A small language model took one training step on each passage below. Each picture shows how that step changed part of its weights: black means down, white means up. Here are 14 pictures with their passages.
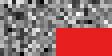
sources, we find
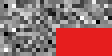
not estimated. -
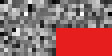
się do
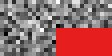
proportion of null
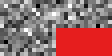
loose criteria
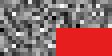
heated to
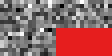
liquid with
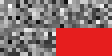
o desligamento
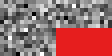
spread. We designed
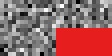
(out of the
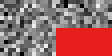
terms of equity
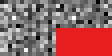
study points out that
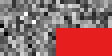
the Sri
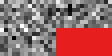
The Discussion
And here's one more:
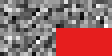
infection in the
